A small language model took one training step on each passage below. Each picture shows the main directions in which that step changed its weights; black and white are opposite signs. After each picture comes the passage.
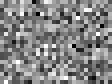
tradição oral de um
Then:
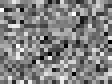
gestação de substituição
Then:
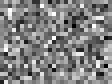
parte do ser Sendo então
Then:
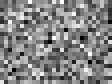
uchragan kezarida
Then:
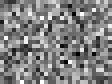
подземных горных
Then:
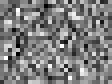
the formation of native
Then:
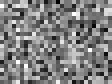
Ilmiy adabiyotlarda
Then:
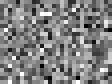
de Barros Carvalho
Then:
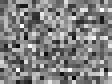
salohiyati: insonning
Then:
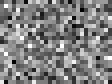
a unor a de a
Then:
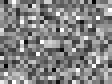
Coutinho, Juan
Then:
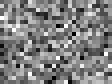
faoliyatini rivojlantirish holatini
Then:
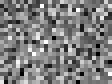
uning kontseptual
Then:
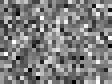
mehr so lustig,
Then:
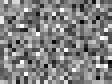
como abordagem aplicada
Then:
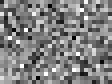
oʻyinlar bolaning
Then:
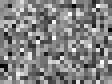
distanciar-se de
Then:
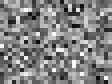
unumdorligini oshirishga
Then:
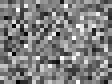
uning ilmiy asoslari 82
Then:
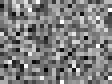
по главе I 27
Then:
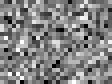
“Yangi pedagogik texnologiya
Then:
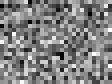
McCormick C,
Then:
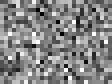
lexical markers of the
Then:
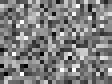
autores, en otras
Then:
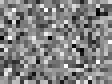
de meios de estudo de
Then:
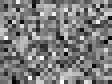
de autonomía, lo
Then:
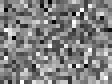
ko‘proq shakliy
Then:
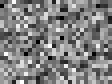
berbagai proses,
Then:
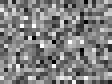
CLIENTE Ninguna
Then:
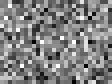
hand function in
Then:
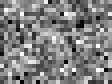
мікотичної інфекції
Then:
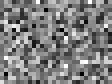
Изучение состояние
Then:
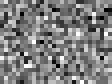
o'simligi ildizining
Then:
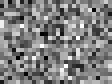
não aumentam a vida
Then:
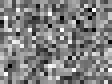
materialen, enz.
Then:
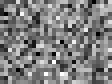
aniqlanganki, har bir
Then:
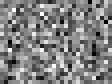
de estar ancorado na
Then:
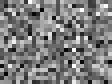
suradi. Qit'aning
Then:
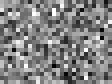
katta kuchlanishlarni
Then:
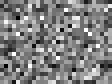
ресурсов памяти в
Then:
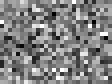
objeto interposto entre
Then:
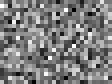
saqlash texnologik jarayonlarining
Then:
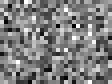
processo de testagem de
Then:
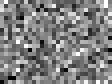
Indonesia menganut
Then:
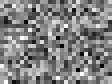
o'zgarishi *
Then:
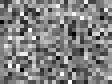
munosabat tarzida
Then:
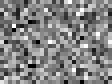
plastik idishlarda
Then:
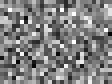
da Indústria de
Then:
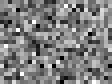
matahari langsung,
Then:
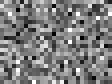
та фінансування.
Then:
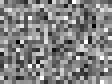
será utilizada a função
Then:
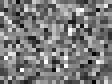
os limites objetivos da
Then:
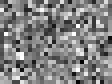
futurs jeunes
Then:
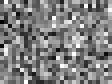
Bulavin A.
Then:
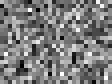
Vorkina, U.
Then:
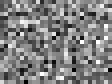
заострили самый
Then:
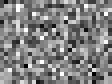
al razonamiento y el
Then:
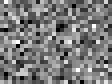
обмеження дифузії
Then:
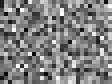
bilan bog'liq bo'lgan
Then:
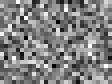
kelgusida davlat organlari
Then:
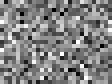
ikkinchi ishtokchi
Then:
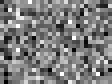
gaan uitzoeken
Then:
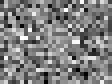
o'yinlar hamda
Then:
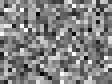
busca, a pesquisa e a
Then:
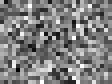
переchen prixoda i
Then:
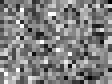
doktori (PhD) O'zbekiston
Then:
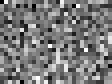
rentrant à Murs
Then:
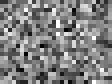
- Košice,
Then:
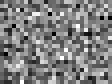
rivojlanish g'oyalarini
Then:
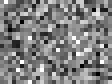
социализм и
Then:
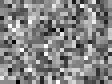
tashkel etdi.
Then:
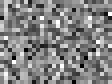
como bien apuntan
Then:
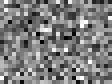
[1]. Відтак
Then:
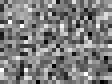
zarrachalar va
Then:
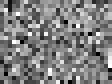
da Universidade Federal
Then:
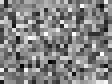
sosial yang semakin
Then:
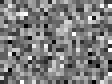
культури у вищому
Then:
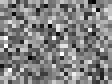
in this regard, the
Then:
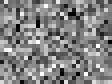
entre natureza, corpo
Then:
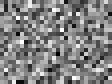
To'y ikki
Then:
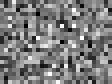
y diverso. Ante los
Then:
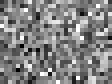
orqali ifodalanishini
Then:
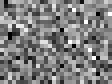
melihat apakah
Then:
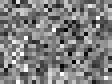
bir dengizki,
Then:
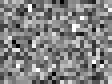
key components and
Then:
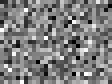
Hilola Termiz
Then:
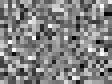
- увидим. -
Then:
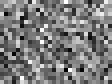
to markers of chronic
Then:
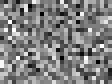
étudiants), alors que
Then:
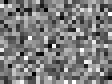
operations is usually
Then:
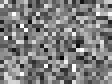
Conjunta nº
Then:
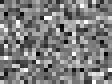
що відмежовує
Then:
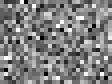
manifesta preferencialmente
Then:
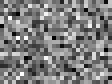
xizmat, tez tibbiy
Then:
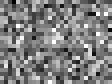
de enfermagem. O
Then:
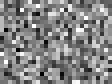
pátio* –
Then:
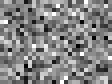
Secretaría de
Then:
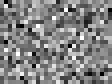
The Reinforcement
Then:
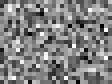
можливості впровадження
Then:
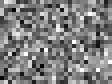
yanında yazı ve
